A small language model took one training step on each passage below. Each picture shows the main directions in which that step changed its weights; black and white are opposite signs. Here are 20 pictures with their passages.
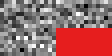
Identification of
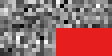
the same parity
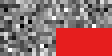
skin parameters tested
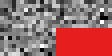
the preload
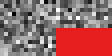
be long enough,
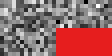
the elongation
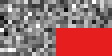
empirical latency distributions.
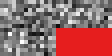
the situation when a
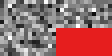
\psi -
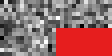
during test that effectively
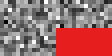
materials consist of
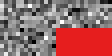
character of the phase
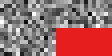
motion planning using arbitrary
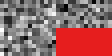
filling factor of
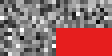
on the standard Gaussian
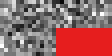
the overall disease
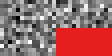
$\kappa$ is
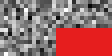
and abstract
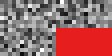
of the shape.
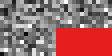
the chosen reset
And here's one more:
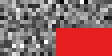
of string theory which
